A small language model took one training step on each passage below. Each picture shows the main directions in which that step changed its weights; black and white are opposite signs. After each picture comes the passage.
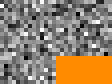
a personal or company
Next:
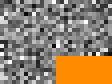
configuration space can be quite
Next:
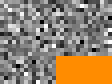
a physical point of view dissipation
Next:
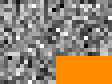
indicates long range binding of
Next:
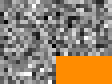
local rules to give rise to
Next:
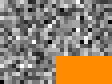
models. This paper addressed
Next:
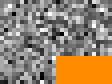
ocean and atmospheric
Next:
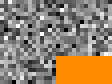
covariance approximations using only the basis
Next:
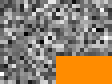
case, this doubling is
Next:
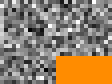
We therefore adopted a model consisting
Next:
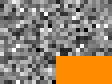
access to these resources, referred
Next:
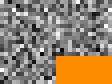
variety of liquids and
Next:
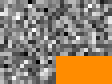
result thanks to the boundary
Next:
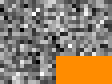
brane is required to be spatially
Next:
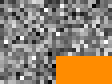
of the vertex $I$
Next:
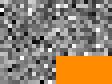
state transition for it to not
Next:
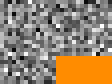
number of measurement devices we need
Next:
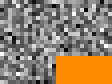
toward the core at high
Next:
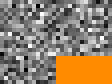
nature of the phase transition in
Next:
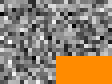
[\textdegree] &
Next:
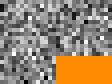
University of Munich,\\
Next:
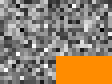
the initial baryon distributions.
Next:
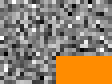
and merge directly with the
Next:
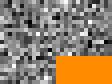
Figure 1 schematically shows the
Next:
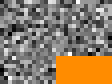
the effective potential is actually an
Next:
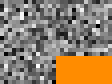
He was a Visiting
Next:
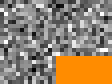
used by BESIII in
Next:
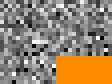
that no poles occur in
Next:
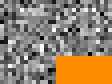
expert projections rather
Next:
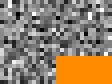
though streaming and tiling
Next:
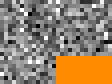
the lower boundary of the band
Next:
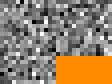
1. Optical-like
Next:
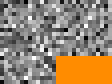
Review of Astronomy and
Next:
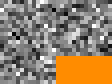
far, just four Y
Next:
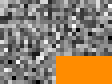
this region is limited. We
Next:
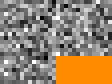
understood as follows. %comes
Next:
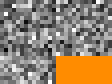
two-component spinor
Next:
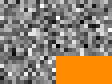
cell power generation systems",
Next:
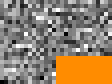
per unit bed area and
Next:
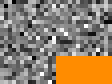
history and controversy
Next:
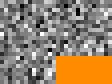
with a fundamental frequency constraint.
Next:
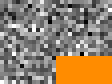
specification and verification
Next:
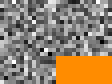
one, while the authors in
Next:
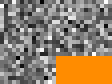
Furthermore, for both the
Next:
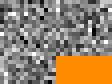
of fundamental trader fees
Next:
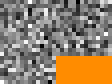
is more physical than the choice
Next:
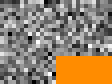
of transactions per second,
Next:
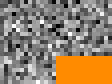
and the potential number of available
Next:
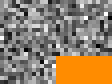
the dispersion of the magnetic field
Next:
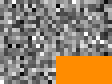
when recalling the more
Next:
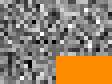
network needs to schedule a
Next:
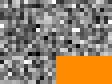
residual nucleus is left in a
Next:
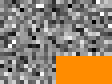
$\beta, \gamma
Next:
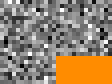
simulate all the hopping
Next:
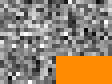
the samples to account for the
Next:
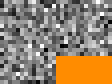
investigation of the deeply
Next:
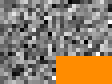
non-equilibrium processes. The
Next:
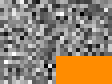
TS index $n$
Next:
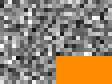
photoelectric absorption model based on
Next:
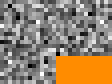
approach to simplify the inverse
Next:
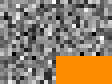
free of impurities.
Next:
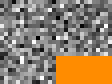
given through constraints and soft
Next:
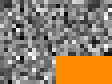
frequency. Its explanation
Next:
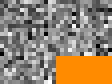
the non-local inverse
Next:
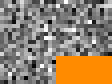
we carry out simulations with
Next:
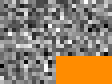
the current observed upper limit of
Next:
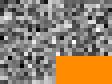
this is the following: at
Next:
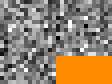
the coalescence of binary
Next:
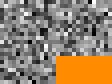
GP model-based surrogate
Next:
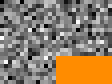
equations it is possible to separate
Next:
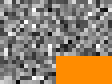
both the star and planet.
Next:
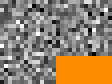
as which were the most important
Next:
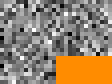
case of our interest.
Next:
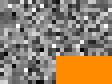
type of the source and target
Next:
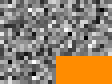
which allows for general shapes
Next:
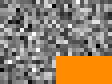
anomaly. \section{\bf
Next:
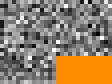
where $\varphi_\pm$
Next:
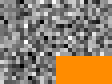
and ReBL is for
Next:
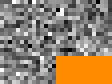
(calculation similar to
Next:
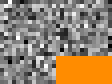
merging luminous infrared
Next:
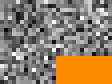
uncertainty} The uncertainty in the
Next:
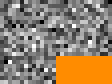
dimensions between 158 nm and
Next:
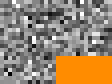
indirect limits are still more
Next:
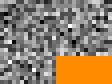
indistinguishable manner according
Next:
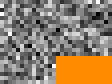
essentially due to the fact that
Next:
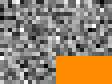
width is finite because of a
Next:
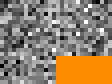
this topic.} The question put
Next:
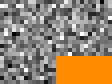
prediction of a quadratic relation between
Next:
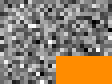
\subsection{Search and
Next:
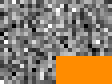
infinite expected time for message
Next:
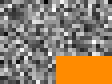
\Gamma &\succ
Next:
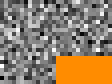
procedure for the construction of a
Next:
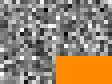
can be short periods
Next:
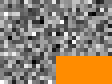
protons and electrons,
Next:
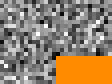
a Gaussian-like distribution with
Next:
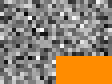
Slovakia &
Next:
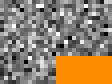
$\Delta N_{\rm
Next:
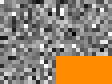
of pulsed excitation laser using
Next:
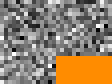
the IP of the ion,
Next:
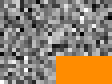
hole in this scaling limit.
